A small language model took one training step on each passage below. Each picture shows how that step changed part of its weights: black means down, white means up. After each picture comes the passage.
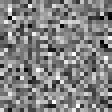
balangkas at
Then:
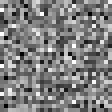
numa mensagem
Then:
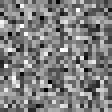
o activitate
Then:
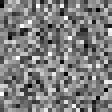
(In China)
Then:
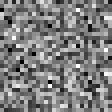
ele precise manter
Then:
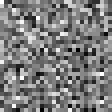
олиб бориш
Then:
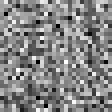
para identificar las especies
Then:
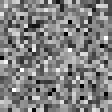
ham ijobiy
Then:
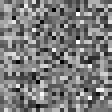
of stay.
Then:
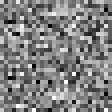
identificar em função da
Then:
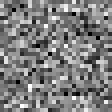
всегда, как
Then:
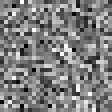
намиста і
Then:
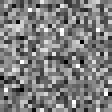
– difesi dal
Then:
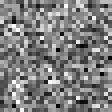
para el uso directo
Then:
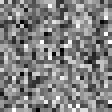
olib keladilar,
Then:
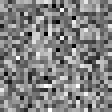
und religiöse
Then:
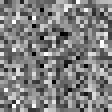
keramika ishlab
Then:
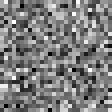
Великого у
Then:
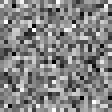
der Philosophie wird
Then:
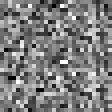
di montagna
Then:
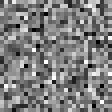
других языков в
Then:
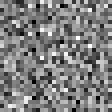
langsung adalah
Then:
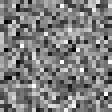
Ziel, eine
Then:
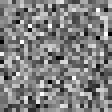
a strong interest
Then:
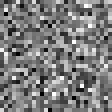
които са
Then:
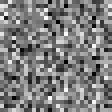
en detrimento de
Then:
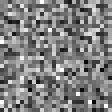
momento en que la
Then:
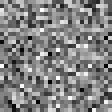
los centros de
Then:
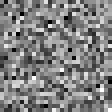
dal mondo della
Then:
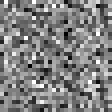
: пер. с
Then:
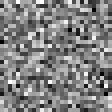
sociedade civil
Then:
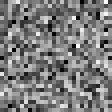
que o Detetive
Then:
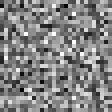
працювали над
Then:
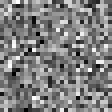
of Marketing
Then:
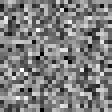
«крик» и
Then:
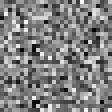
modernisation of the
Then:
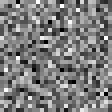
sciences". –
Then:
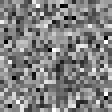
corazón, tras
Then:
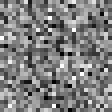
cargo. Ele
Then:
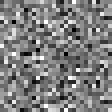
with serious
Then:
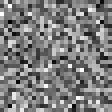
apresentado pelo documentário
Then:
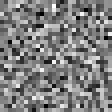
va genetik
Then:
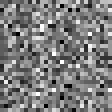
existing proposals is
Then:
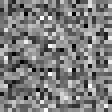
– Москва
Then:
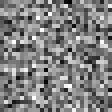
personnage principal dans ce
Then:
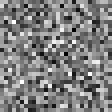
sporalar ham una
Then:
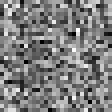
для НВЦ.
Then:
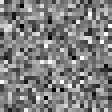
70 urutan
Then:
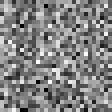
Benestar i
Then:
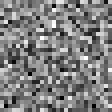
la fibración de
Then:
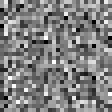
семьи в
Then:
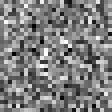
the Ministry of
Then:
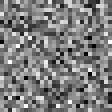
vazifani bajarish
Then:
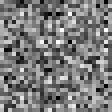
t) \quad
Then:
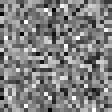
дополняет его
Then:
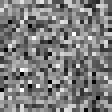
que dans la mesure
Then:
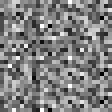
и инноваций*,
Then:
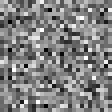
illustre ce
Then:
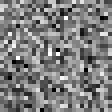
21% afirman
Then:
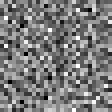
menyatakan bahwa
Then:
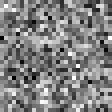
intervjua sa
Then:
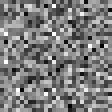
Ular osmon
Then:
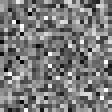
8 foizni,
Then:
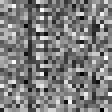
riesgo la información
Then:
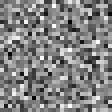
itu menyembelih
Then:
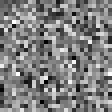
между субъектами
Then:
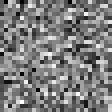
eğitim almamak ve
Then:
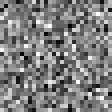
madrasah di
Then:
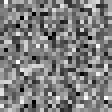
их понимания,
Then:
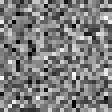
vervanging van
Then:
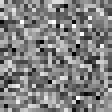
für ein technisches
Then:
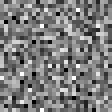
на должность, как
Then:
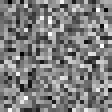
interessiert sind,
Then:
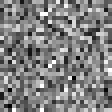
de l'information
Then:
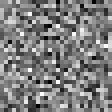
a reinserção
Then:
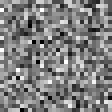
de las sociedades;
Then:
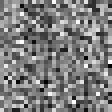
ва ўрта
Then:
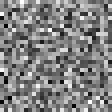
bir aralığı için
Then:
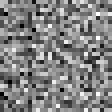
toutes les mesures
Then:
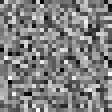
что Тарас
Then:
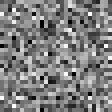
Улуш %да
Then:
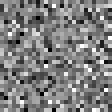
Ishikawa ve
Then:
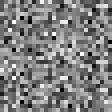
borishi hisobga
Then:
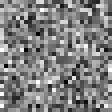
la metodología de
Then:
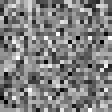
in Technical
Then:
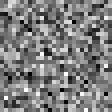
des communes,
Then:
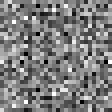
Э. Ферри
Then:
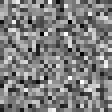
siyosiy hamda madaniy
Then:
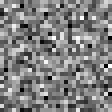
Santos, E.
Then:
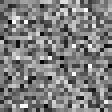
e ambiente? Meu
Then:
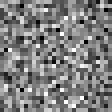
der globale
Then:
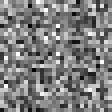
подібної організації
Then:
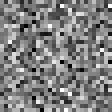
Negeri 2
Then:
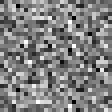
dengan beberapa
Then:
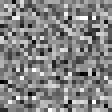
fue que algunas
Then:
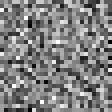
de evolução da
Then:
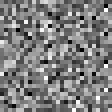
Mischung aus
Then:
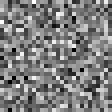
m_J magnit
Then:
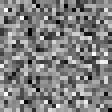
de vloer
